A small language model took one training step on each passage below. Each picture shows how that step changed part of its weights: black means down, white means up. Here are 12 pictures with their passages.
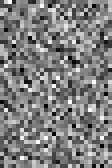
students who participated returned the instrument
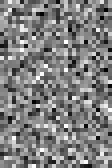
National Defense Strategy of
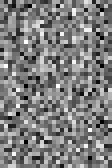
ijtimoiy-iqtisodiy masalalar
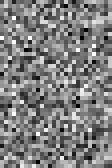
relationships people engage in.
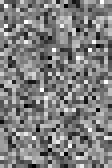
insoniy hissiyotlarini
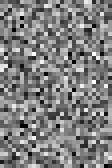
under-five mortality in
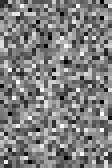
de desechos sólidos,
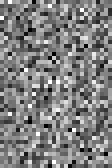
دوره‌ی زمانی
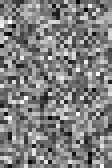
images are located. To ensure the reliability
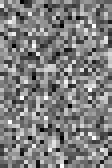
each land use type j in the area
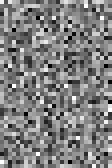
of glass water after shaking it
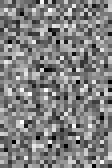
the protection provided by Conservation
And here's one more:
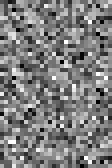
ilmiy, dunyoqarashi
